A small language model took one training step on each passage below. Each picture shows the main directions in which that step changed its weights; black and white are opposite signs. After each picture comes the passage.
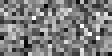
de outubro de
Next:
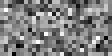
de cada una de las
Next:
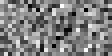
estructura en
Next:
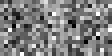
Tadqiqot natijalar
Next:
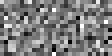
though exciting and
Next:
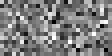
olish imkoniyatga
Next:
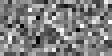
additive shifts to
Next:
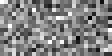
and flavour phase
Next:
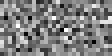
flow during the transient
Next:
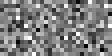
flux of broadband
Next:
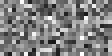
treat the spinning dust
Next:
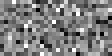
momentum integrations. If
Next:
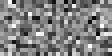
they were identified more
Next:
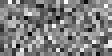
due to the fact that
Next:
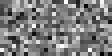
mature and highly
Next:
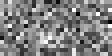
{rel}$ based
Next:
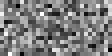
it is believed
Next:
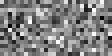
We want to determine
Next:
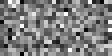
shows the well known
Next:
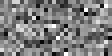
vulnerables que, de
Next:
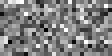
so‘mni tashkil
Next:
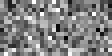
у сортов
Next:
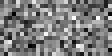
y peso del
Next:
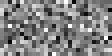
as discussed below.}
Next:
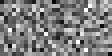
місці за
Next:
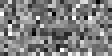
least one \antikt
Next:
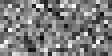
unity is indicated by
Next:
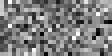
{ \biggl (
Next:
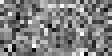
Disponível em:
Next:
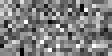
wirings can be
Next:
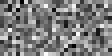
and hard binaries with
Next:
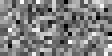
a flame in a
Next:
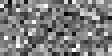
to quenching,
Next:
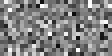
example). Numerical
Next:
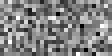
the SM prediction. An
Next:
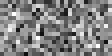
in relation in to
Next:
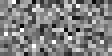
of Indian writer
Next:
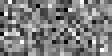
are found to be of
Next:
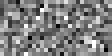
diikuti dengan
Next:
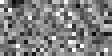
Sistema Parcial
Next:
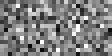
the detailed distribution of time
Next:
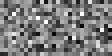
polaritonic Hamiltonian and
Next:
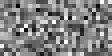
number is small. The
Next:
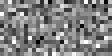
Astronomy, University of
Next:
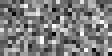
located on the edge
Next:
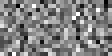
type relations given by
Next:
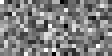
left) and omega
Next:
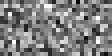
pastligi bolaning
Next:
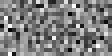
property and probing it
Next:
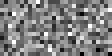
desfalque nas
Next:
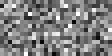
необходимо будет
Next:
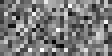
in that particular domain
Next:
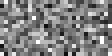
nearly perfect
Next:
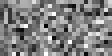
ensures a highly efficient
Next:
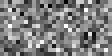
la Grâce
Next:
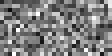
more objectively, we
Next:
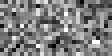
solution to the inverse problem
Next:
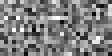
the perspective of
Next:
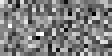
and it decreases the performance
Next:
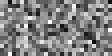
start dominating and lead
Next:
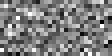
projection formula, the
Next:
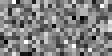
of Admiral
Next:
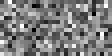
list of 13 types of
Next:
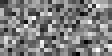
previous pulse,
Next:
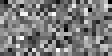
and the instructive
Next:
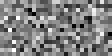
the origin of the
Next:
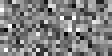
an additional level of
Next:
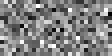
spectra for the two detection
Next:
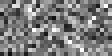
for NBT
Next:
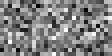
the unity. The
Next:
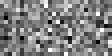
gestion de la
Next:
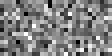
ingatan yang tidak
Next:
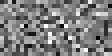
frame rate based on user
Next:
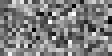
de Valencia in
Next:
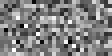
wave function in the transverse
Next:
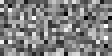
va usullari.
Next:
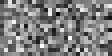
yields the result%
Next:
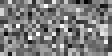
Agreement among
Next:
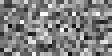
learns the average transport
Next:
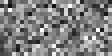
uma entidade que
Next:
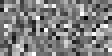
va faqat
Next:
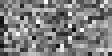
spaces are equally
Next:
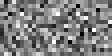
YES | NO
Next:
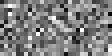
Meade Series
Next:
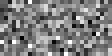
e a PS como
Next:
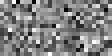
of EMA parameters in
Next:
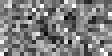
progenitors results
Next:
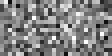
yearly indicators and
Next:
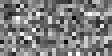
resolving power of the
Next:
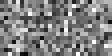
we list only the
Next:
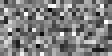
percentual de
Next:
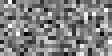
might be considered as a
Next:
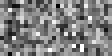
vary continuously with the
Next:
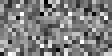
orqali ota-ona
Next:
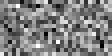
strong interactions. The
